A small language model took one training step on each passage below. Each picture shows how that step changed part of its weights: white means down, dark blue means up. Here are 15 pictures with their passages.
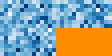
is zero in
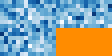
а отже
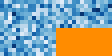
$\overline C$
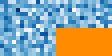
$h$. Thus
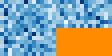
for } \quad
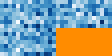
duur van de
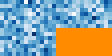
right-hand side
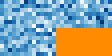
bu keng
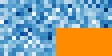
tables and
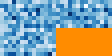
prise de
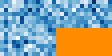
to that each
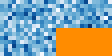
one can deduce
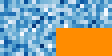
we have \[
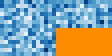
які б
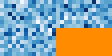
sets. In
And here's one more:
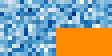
case, the
